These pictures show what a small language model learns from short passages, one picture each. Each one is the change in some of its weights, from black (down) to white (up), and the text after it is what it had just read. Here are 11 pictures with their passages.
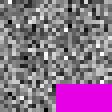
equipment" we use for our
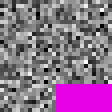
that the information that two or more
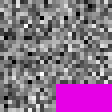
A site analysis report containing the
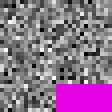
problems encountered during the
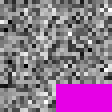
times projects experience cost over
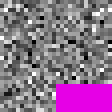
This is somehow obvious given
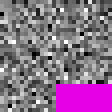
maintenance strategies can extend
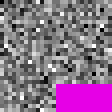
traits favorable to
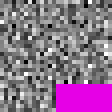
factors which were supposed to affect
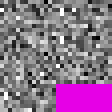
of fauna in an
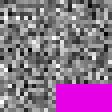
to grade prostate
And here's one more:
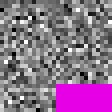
rate variability *Ankle
